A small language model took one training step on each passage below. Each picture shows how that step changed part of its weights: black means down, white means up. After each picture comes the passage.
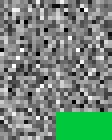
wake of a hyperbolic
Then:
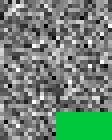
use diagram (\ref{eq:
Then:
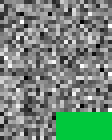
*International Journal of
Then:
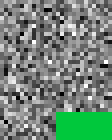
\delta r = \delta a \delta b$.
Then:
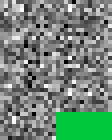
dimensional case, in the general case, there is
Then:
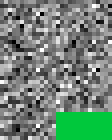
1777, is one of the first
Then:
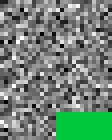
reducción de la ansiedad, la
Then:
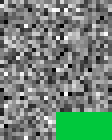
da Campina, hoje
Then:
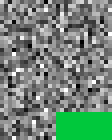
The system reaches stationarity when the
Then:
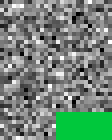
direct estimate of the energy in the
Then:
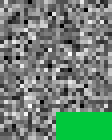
is required for the recovery
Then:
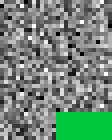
A. S. Sefat, M.
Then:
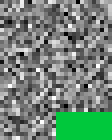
separated from the scale of the process.
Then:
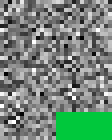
unique monotone increasing solution of
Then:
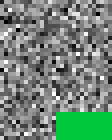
the post-explosive LC model
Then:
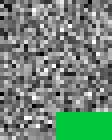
1$$ We have that lines $AX$,
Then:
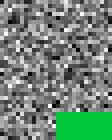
are interested in bounds on the
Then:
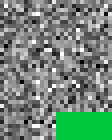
$t$), and it is strictly
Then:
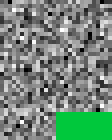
Y) : Gr^W \to
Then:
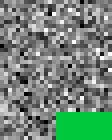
and come into a state of silenced
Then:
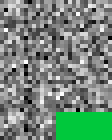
ha colapsado, siendo la
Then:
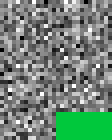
har bir vakilidan
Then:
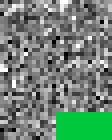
findings indicate that the Transfer
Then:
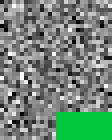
control over the orientation of a single
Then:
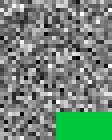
locally influence the surface tension
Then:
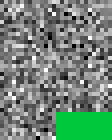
perceived. Communication in
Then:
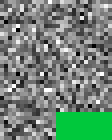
the final dataset $\mathcal{X}$ with
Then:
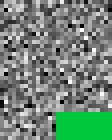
organización, se requiere de
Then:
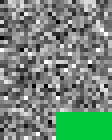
cosmological constant $\Lambda =
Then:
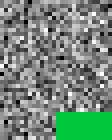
is an additive subgroup, and
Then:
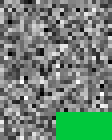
of posterior molecules was highly
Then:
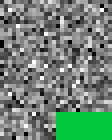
the device to work (see Theorem
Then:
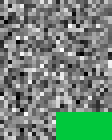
this can be understood purely from
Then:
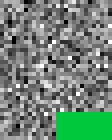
of~$u$; it is characterized by
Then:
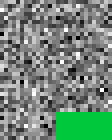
depth scaling is \begin{equation}
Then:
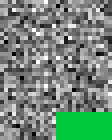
\end{lem} \begin{pf}
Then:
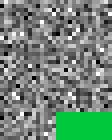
resource allocation algorithm in
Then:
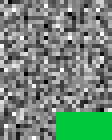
paper we describe a very general construction of
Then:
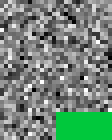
argument with extra care for the case
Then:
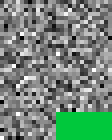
pelo que falhou em
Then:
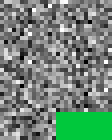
0$ a parameter which depends on the noise
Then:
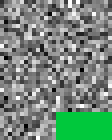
and quasi Einstein. Now,
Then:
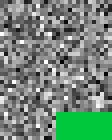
(PS) condition. Also,
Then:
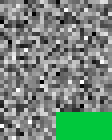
the \emph{averaged functions of order
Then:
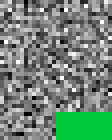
etadi. U matndagi
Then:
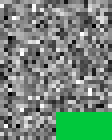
Des étudiants plus
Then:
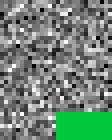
Mazkur maqolada
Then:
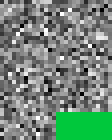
be self-adjoint with
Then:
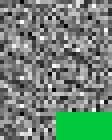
werden die einfachsten und
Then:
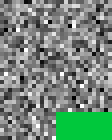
E(n, R\oplus I),~
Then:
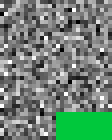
кафедра мудири,
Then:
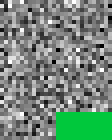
kulolchilik hamda
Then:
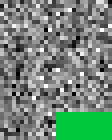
\cite{ch}. Thus we obtain
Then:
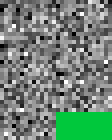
& It shows the occured event &
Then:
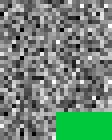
ней, на данном
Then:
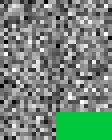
when the null p-values are
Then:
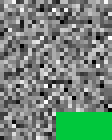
the smallest finite, purely
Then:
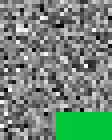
tirnog‘i bilan
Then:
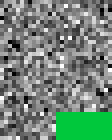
smooth, there is the following exact
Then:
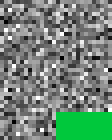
the LIM(4,2) method
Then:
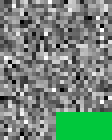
Ditt-invariance and limits
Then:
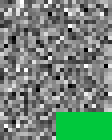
supported by the National Natural
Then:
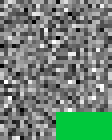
$S$, the same for the pairs
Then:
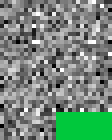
and $C_{p_m}\cap
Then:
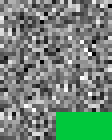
correspondingly negative and nonnegative
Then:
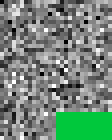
technical tool for constructing
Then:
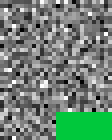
The critical confinement is the
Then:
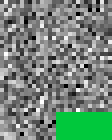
was used as a pressure medium.
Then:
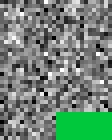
yozuvchining tarixiy
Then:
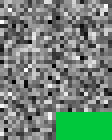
Sintaktik sathda:
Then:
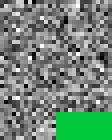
sociedad. En función de los
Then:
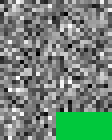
joniga qasd qilishlik
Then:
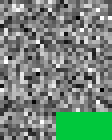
trajectories are periodic (pure
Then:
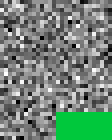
ad una meta più
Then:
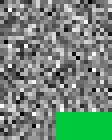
as the thermodynamics of their
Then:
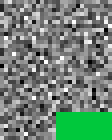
The crucial property that $\cla$
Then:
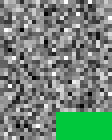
\emph{enlarging}, if $A
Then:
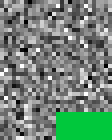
is naturally a real projective line. A
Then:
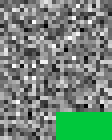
presence of the Van Hove
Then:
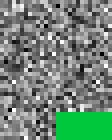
group inclusion $\mathbb F_3 \subset
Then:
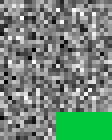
el autor de la carta
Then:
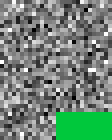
set of size $5$), giving
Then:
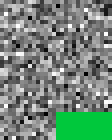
\emph{On the geometry of
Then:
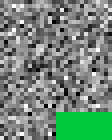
Übersicht der Messwerte
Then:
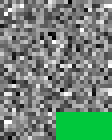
same as in Fig.4-a. }
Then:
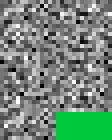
following: \begin{align} \h
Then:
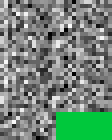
\noindent\textbf{\em Proof of Theorem
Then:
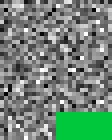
associated Bergman tree.
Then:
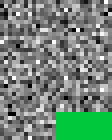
in the derivation procedures. The
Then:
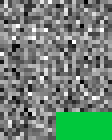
its weather systems. We use the
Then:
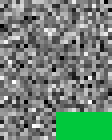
function defined for $x,y >0$ by
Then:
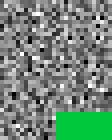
$u_L^k$) with a
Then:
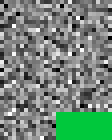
Издание газеты
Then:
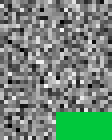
to pick a sample neutron
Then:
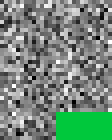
higher dimensional kernels with
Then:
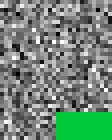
elements and mass ratios may be
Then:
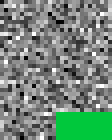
costs are applied. In our
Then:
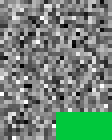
C_{in} $, with zero mean
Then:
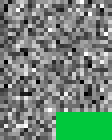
z \right) {\it dy}+
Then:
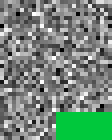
$N_v=2$ and the node
